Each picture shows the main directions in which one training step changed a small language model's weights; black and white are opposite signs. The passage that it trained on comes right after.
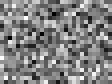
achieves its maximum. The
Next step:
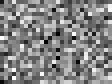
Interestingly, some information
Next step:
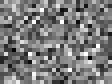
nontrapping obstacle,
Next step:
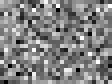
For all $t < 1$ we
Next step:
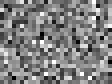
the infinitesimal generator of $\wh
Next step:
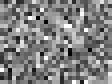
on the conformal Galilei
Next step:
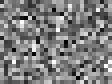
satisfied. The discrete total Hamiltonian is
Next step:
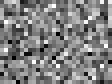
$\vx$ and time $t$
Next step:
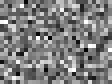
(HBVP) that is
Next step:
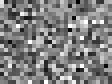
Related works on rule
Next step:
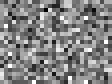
enumerate the marked sphinx
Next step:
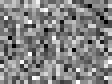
called a $J$-{\it complex
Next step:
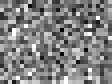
in $E^4$ with
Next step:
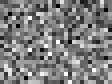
\end{align*} as \
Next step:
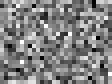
all $\x \in \partial D
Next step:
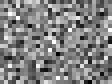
sequence of blow-ups
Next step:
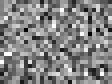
an alternative to recently proposed
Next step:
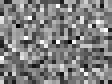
\end{multline*} This implies
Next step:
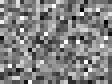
testing the uniform estimates on characteristic functions
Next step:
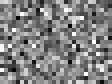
or boundary controls, respectively. Note
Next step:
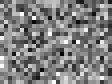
$\R^n$. By observing
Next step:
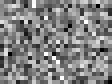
was originally proposed in [15]
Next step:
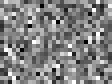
a second order square $0$
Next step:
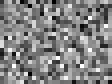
If a weak color $\beta
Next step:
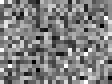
for the space of solutions of
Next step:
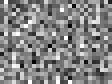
\mathbb{E}[ G
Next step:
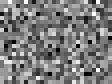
Edge, NJ,
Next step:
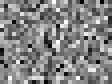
$\mathfrak g$ of $G$,
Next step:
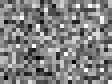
of \cite{HLP}, to
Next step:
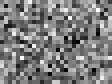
uniquely determined by $\d$ up
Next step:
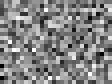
dynamical system} is often also
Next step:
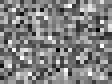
topological transformation of the plane.} \newblock
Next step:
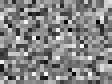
,$ equal to zero, we have
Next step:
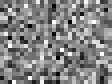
be a commutative ring with $1$,
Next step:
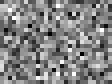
then injects a dissipative
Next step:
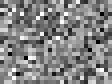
ces applications avec la composition
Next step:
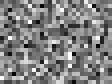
$(G,\phi)$ at most
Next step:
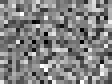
the real numbers $\R$. We show
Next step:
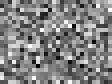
basis $e_{j}$ is
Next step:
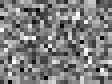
for variational objectives dominated
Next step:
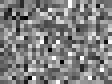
explicitly to addresses:
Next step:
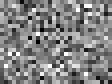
(8.center) to
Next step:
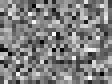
$C$, then normalized to be
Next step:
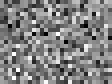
lines \foreach \y in
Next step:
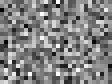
Prym varieties are the
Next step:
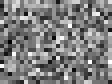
proved in the Appendix, describes
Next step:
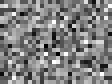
the best solution to equation
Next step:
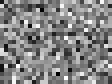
ambient space, the role
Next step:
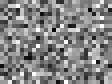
that $|s-t| \le
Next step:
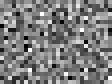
\Pf Without loss of
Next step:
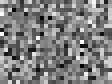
the minimal model of $\Xtilde$
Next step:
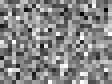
the structures as clear as possible.
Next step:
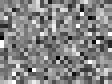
the two-dimensional degenerate
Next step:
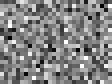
)\mid \beta \in
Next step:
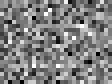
since $S^H/R$
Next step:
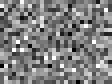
next theorem. \begin{thm}
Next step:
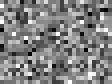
i.e., there exists an
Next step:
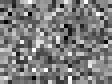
refines the LDUM
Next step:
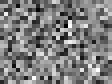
like the other algorithms.
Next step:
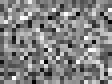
account of the related literature
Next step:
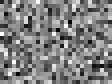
are invertible. By density of the
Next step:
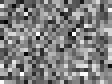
except that we update their sample
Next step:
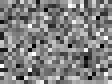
recalling well-known characterizations
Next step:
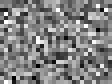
leaf (on the same or on
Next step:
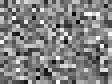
\rm \mathbf{ Step
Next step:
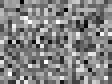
modulated Gaussian plane wave
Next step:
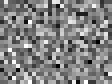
\lambda (\dd{k}
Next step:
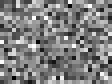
is an {\it{isomorphism}}
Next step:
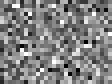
number & final time &
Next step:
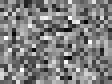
have become well established and easy
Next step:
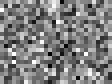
T$ be the vertex such that
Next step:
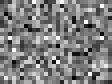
if it has such an open cover with
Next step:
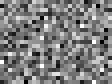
length at most $k+2$
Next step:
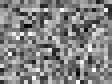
regular automorphism of $S_6$
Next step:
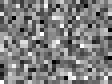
\end{displaymath} where
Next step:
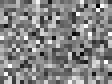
the number of random points $N$
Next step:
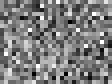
the efficiency of the algorithm is
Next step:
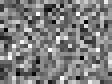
B$\&$B algorithm on different
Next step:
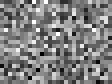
a rectangular
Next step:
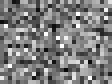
uniform random matrix in this model by a
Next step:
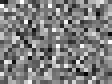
\geq \gamma D}}'
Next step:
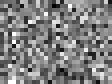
\mathcal{B}(\Omega)$ be
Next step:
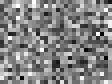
that in [9] it was
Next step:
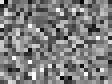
are defined on an intuitionistic
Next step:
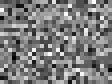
suspect that the symmetry result in
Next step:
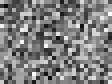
worst-case evaluation
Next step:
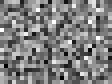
the matrix are positive. That means
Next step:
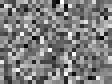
categories. It is shown
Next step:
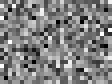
\eeqn \medskip \noindent On
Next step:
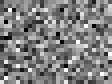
of Bernstein theorem on the
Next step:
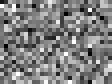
0\right) +\left(
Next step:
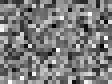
a new way of perceiving
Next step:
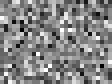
inequality (5.1) in
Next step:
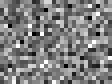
by specifying the number of points
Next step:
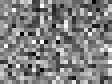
the imaginary part of the solution
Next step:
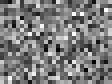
where the second supremum is
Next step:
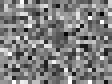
complex $$\begin{CD}
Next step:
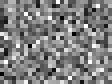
E}$ est munie
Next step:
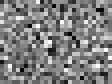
of integrable Abel systems which was
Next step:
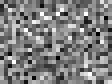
$\G$-structures. The
